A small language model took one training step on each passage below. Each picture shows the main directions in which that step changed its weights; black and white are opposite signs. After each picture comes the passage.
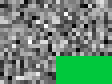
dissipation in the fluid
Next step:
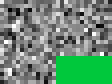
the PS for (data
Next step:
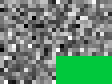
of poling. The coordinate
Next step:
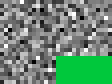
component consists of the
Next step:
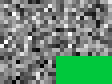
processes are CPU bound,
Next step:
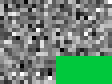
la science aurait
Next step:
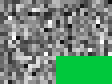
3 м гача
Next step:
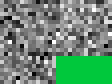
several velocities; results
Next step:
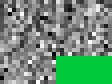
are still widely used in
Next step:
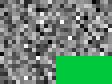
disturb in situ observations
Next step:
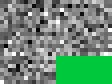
práticas verdes como
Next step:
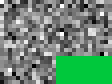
[48] have employed
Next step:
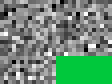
toward small circles
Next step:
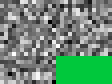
for rapid gamma-ray
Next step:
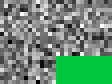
Zhou et al.
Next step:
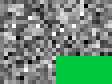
broad peaks which become more significant
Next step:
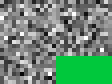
convolved with a
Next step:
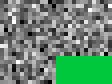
Кукуруза и
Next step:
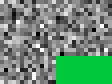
It follows: \eq{
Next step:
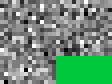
- оғзаки
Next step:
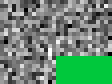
in two-thirds
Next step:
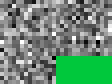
laboratories as well
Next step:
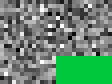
бўлади. Шунинг
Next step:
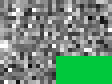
is that there may be expected
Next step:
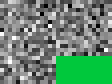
along the internal directions: As
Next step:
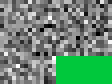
otorga subvenciones
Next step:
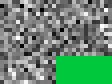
dual junction cryogenic
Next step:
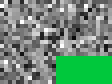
grains should not charge to
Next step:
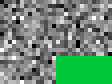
potentially inconsistent,
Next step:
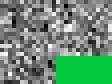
strength, its relatively small expansion
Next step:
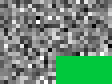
digitale au devenit
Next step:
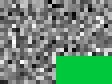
effectivement en charge en
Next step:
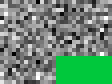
appropriate scalars for
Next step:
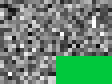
indices strongly depend on
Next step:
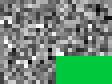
forma positiva con el
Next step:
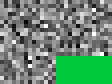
observaremos que hay
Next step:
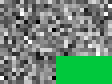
we compare conserved sequence properties
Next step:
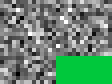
ranglar orqali dunyoni
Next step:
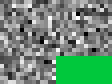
bolalar atrofda
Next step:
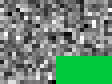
random forest models to
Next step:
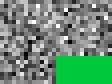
external magnetic field $H$
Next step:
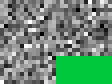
yaş gibi kritik
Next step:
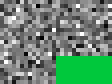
it is a sparse one
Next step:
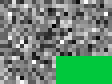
conductance, the negative
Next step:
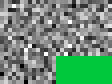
simulations. Effects that
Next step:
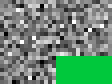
davlatga asos solgan
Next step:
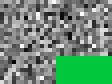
denote the marginal distribution
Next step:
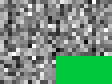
of strong and weak scaling experiments
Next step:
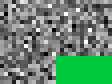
internação (UTI ou
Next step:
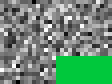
find a good agreement. With
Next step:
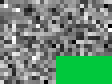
systematically to assure
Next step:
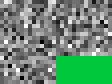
indirect prompting,
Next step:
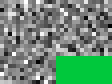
et focus sur les forces
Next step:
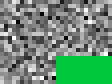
transferencia de tecnología y
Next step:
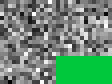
lui Emilian
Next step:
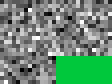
ташкил этади
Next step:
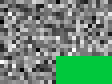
from time-domain and
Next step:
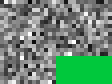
namoyon qilishning
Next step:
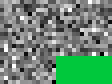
in a standard X-band
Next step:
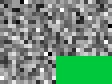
first proposal in this direction
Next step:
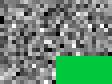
with each symmetry defined in this
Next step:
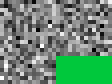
sizable due to the
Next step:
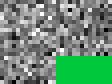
that all of our experiments are
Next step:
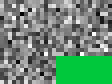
the BBN. As
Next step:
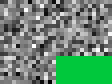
народов, но и
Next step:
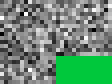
коррупции уже
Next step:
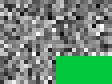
ferrées ;
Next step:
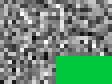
e tarefas com
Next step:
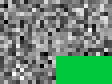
the polariton mode:
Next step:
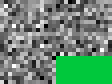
yếu thu
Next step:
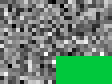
lo que sorprendió
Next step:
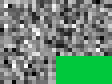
un debido proceso,
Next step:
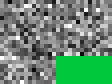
Para Fonu,
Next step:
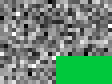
in regions of the map that
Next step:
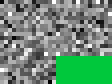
Vieira Filho
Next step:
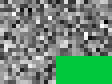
[3]Department of
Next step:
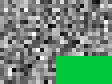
one deal with the
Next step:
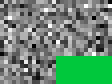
correct items among on
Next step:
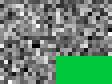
to ongoing research of
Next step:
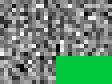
uning o‘qilishi
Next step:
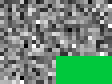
however, can find in
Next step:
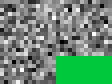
the $k$ most similar
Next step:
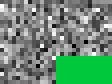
go również po
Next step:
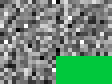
and 2021 after several years of
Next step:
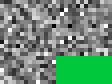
absolute probabilities on
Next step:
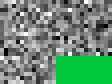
- Bruner,
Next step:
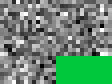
convey the identical
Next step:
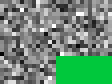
only accretes a fraction of
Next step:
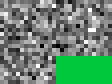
longer histories,
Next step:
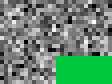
- Paraná Brasil
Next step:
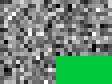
IR reflectivity for the
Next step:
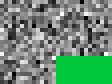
are brought together
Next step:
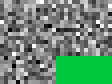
и академик,
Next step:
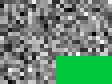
trabalho, pressão
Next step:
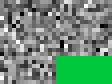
с молочной
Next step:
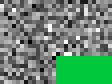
y “B” de una
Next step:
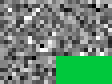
D_s \over
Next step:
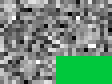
to carve a common research
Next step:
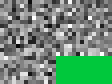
paragraaf 4.
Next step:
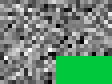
mapping of data models
